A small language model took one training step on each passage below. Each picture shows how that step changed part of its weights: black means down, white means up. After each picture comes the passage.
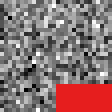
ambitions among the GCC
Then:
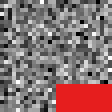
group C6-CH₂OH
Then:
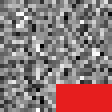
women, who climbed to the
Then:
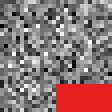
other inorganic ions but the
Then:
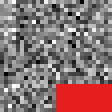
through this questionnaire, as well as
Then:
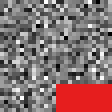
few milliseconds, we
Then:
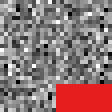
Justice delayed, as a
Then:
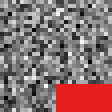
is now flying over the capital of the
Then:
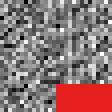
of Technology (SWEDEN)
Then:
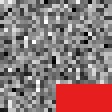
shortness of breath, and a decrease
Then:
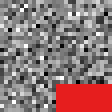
*to drop eaves* or
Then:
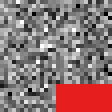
with water and crystallised from
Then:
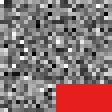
institutions. Such actions create a few
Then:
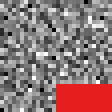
to building climate-responsive
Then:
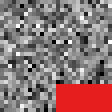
curve of cadmium standards using
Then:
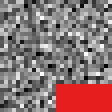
the pre-rain value (*dry*
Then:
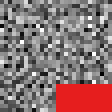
benchmark and 70%
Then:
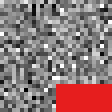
(balanced). However, the
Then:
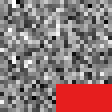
maintenance order planning with updated
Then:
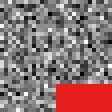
Saravanan and S.
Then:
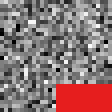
per unit of time (He *et
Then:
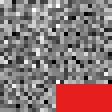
oriented forest management. EU2020
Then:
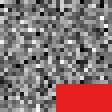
If the F1 score is close to
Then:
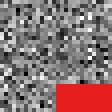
for ICE it is $14
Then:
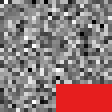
value chain to market forces and the
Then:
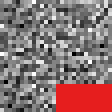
in gross national product per
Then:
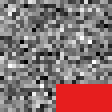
let's try and imagine
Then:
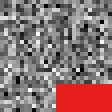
and is statistically insignificant: t
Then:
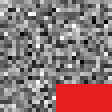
was precipitated by adding
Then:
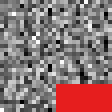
Materials and Methods 2.1
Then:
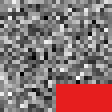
and stabilize the joint.
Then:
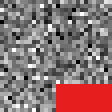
Speak. Adv.
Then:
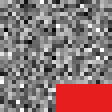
comprehensive mechanism for revenue
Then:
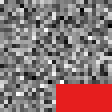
disease. These include certain clinical settings in
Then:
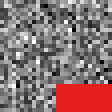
well as industrial and agricultural wastes
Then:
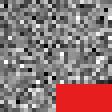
USTP system. It is located
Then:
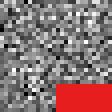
*resistance can also be activated
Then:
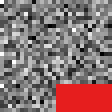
encourage consumers to extend the
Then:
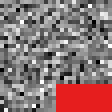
a 6W UV lamp. The
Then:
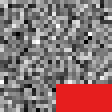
Nigeria (PASN) 000,
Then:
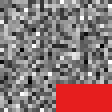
Table 14: Mean and SD of
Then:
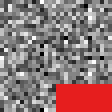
one pass— L_h and filling
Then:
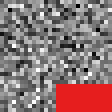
Nkrumah University of Science and
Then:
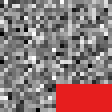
of reproducibility of motion
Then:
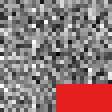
of older people within the society, but
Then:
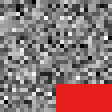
from the wards, the majority of which
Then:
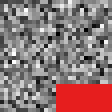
Interpretation zone of inhibition at
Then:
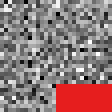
Keywords : Excess property,
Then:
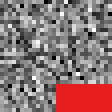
effects on freshwater biodiversity
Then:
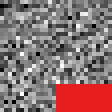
the other hand, attempts to
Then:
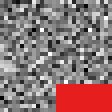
initiatives for change. 7 Point
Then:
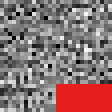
BETWEEN EXTRACT
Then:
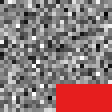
the average difference in static balance and average
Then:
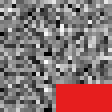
of l.f.s.e.
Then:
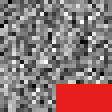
(MT) and minimum loss
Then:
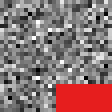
and the Organising committee.
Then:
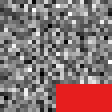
kinetic energy and the power is expressed
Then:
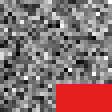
frameworks which use the radio frequencies
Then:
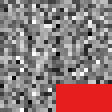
(outer) model, while in the
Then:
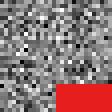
rarely used in catalysis due to
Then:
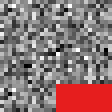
counselling X x X X
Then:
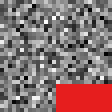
amplifying feedbacks, reducing the
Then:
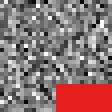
of biogas and later they were
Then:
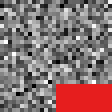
females in the pre-group
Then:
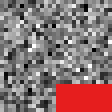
one peak. The curve indicates that the
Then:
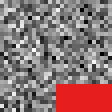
to achieve a more balanced dataset for
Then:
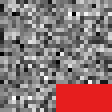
*Examination of the Model* further
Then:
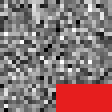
students showed that there is no significant difference in
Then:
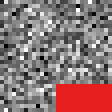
in BSL3 containment. Leo
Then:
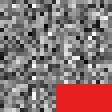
historical roots and four common
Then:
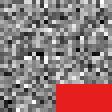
means of the presentation of an
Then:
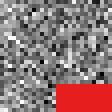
of UI elements that should be designed
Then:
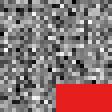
rubber rollers, DC
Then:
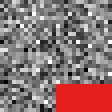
accurate study of sea level trends
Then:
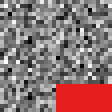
tool is most often used to show data
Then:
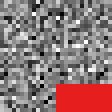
Fitted Series of
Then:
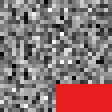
(40 μm) was separated for
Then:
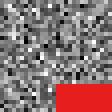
which is a method that has been largely
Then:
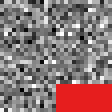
Shanghai carbon trading volume
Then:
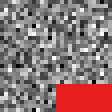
– Original Draft
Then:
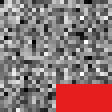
IR ligand band at
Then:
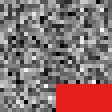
it supports the construction of a dynamic
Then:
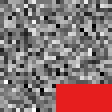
enhancement compared with existing algorithms. Fig.
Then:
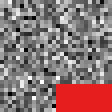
its lavishness. - In majority
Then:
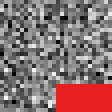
cases, only 21 companies responded. At
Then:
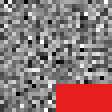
in the local market. Keywords:
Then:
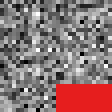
this study is to help researchers,
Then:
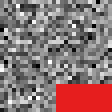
critical thinker can source relevant information and
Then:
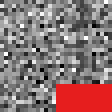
investors. Investment decisions
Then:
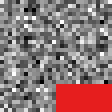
require an expert in valuation of
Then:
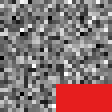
solution is below 1, which is within the
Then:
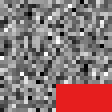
data of the key materials relevant for these applications
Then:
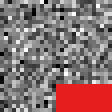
minimal risk for PHA decomposition
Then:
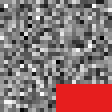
was due to the interaction between dye and
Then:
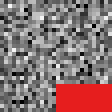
works for lending is very limited
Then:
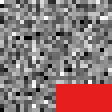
information technology usage: A theoretical model
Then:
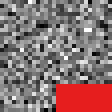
the autocrine signaling system
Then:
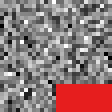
discussed in previous sections, sufficiency
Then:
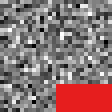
the mixtures of heavy
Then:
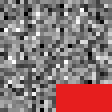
temperature of the liquid and T_0
